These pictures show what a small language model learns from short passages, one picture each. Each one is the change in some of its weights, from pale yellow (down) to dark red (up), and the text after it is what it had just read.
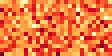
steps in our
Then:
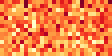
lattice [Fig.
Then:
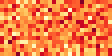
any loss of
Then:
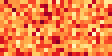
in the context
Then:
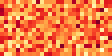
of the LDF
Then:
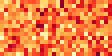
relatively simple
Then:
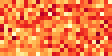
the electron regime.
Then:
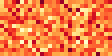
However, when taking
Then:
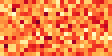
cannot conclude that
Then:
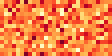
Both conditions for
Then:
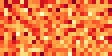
term proportional to
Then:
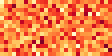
using the CS method
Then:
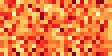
boundaries is
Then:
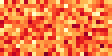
is interpreted as
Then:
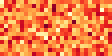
by means of the
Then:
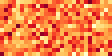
be a \section
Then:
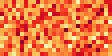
the angular
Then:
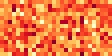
a de novo
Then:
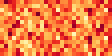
octant) with
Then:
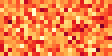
with Knee
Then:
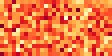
quarks, down
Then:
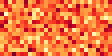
let us define
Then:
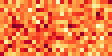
light emitting
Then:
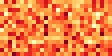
since the integration is
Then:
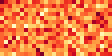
three kinds of
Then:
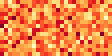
possible to show,
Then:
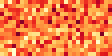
approach to analyze the
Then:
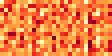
; \qquad
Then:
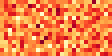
of the discord
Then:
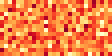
for two medically
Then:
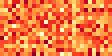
The theoretical
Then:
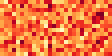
these propositions
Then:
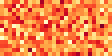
Then we see that
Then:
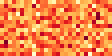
in [5] about
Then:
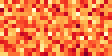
to apply the theory
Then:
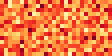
of correlations along
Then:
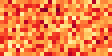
of the caging
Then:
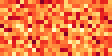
scalar fields, but
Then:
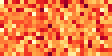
was performed by a
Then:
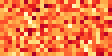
SLD combined
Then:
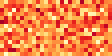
is used wherever the
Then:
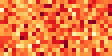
a positive increment
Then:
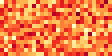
in any coordinates
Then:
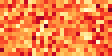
$P$ in the
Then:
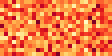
fraction) as
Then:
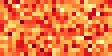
spectroscopic term
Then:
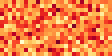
the collected data
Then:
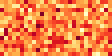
related to a
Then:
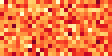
In fact the interacting
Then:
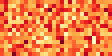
of heavy
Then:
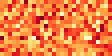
$I$ to
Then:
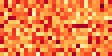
characterize the performance
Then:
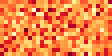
steady state.
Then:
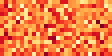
in problem of radiation
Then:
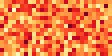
without human
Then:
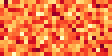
input pulse
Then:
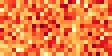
final result. The
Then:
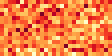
two factor spaces
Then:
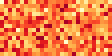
is the permutation
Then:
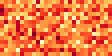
of the experimental
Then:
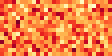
tracer of the
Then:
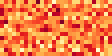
and the original
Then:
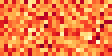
and $R$
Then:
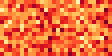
case. More
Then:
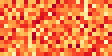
the zero at the
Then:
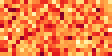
*less research
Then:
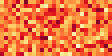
TSF and
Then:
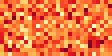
some cases, these
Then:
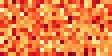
2) They
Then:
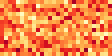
during the first
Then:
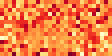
the kernel
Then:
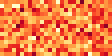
are chosen to
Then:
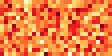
at hand, the
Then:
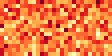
operations between two different
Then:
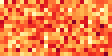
is independent of the
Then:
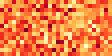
through the hole.
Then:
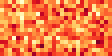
assume there is
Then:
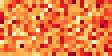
number. As a
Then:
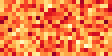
substrate. In
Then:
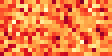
conceptual model
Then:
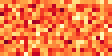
a more accurate
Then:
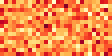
and then starts
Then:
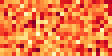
one physical low-energy
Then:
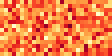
The resulting expression is
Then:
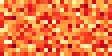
such methods as the
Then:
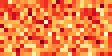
constraint from the
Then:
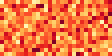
a $2\times
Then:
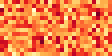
to the critical
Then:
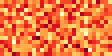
other model parameters are given
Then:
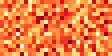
$S$ values obtained
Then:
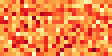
evident that
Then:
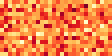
on only those models that
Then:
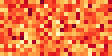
Universe, it will
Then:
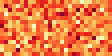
flow angle selection of
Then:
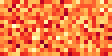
Then the state transition
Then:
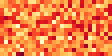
the Operator
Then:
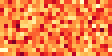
reported a
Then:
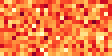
infinite volume
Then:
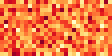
but the same problems
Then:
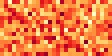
function specified in
